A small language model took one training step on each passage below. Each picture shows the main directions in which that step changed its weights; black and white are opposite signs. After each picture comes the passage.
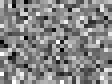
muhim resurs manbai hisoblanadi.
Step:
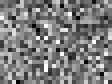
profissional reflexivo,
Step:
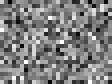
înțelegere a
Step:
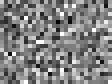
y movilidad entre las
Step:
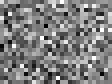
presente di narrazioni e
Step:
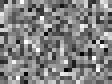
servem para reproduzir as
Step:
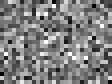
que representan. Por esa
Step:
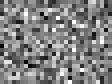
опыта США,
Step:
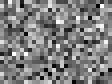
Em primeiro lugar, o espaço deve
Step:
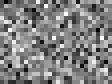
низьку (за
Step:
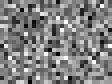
машинного аналізу
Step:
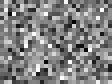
sublexical route:
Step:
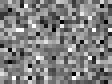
Если обнаруживается
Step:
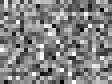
Opel, im W.
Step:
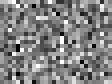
features of demographic
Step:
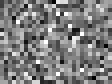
turaqlı sóz
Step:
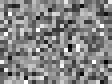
ajralib chiqib,
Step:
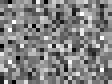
процесс при соблюдении
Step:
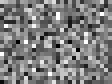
качество школьного образования как
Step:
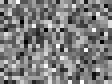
por **R**, en otras
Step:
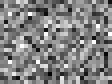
zaruratini kuchaytirdi.
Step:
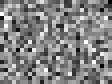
mais en même temps et
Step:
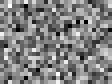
were the knowledge, factors,
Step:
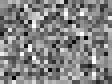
замена дорогих
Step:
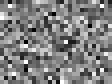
таълим тизими.
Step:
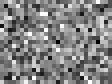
SSMA, localizado
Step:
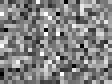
потеряло силу».
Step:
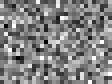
umumiy ta`lim maktabining
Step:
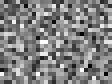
que necesitan en todos los
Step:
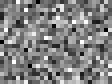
uchun darslik, Toshkent,
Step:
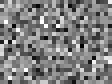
nessas evidências, a
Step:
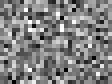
az országos
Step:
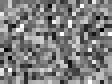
qatorda pedagogikaning
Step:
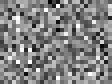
with landlords.
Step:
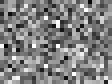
taux d'imposition
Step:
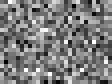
depresión relacionado con el
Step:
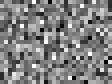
ballast qatlamining
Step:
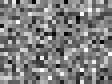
5. Solis Cartas
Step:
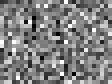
здорових дітей,
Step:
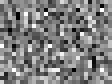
вони дуже часто
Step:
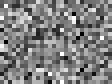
qo'llash muhim ahamiyatga
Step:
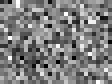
plus utilisés sont les
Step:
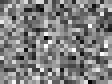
em 1882 para ser a capital
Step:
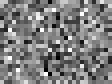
канал глобал
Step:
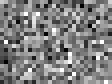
підприємців у
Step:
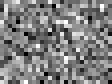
territories and populations,
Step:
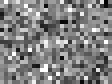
Юцявичене и
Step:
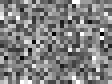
los cazan como medida de
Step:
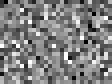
у школьников. Об
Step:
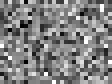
всю территорию земной
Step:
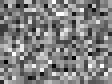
qaramog'iga olingan
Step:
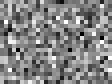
прикладів уживання;
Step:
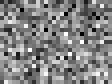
кожен, хто
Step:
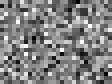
o'zida ijodkor
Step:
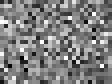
realidade local em que a escola
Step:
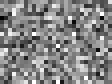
olan korku iklimi
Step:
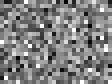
yang dilakukan dimasa pandemi
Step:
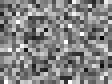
Shoira Azimovna,
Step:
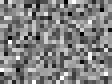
ketika seseorang tersebut
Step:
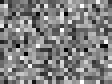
України і не потребують
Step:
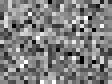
um marco histórico para a
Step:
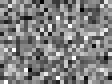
yurtimizning har bir
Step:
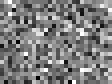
The tax efficiency
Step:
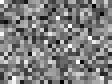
Y MÉTODOS El
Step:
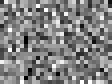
for Lifelong Learning
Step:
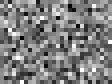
predmet yoki hodisaning
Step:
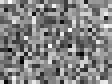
analitică clară în
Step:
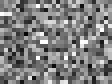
ve bu ilişkilerden
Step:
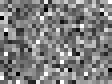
processo desse grupo, numa
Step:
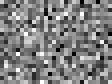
tiefe, langsame
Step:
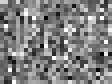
подбора теоретических
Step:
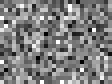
affecting the regulation of
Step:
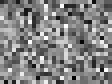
у сфері охорони
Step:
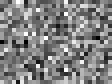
im Kommunikationsverhalten
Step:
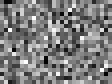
put forward. This
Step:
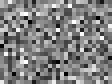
las 100 micras tienden
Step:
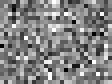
oldingi fikr yuritish va
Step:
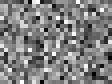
юзасидан малака
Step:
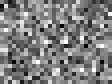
objetivo deste estudo é conhecer os
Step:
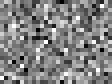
ABSTRACT This study
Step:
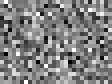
пространства, сферы
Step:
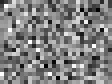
das camadas mais ricas e
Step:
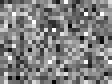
ja oloihin.
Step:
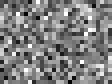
жалпы таралышы
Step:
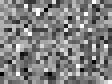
sujeto histórico y
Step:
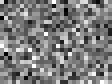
учитель решает, на
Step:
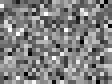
birer varlık olduğundan
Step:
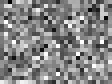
manutenção das relações sociais
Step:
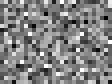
aynı olmasına
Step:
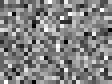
una reputación derivada
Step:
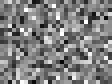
ва диверсификация
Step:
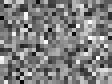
"Zweite Welle"
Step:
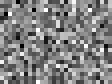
de recidivas são
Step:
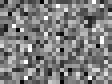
и микроэкономических
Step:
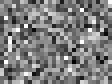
Goths only to
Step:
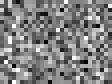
résultat satisfaisant.
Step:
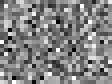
os clientes na quantidade e na
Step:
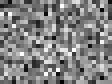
Uzbek Scholar Journal,
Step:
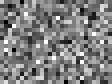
устувор жиҳатлари
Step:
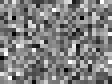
ataques cibernéticos
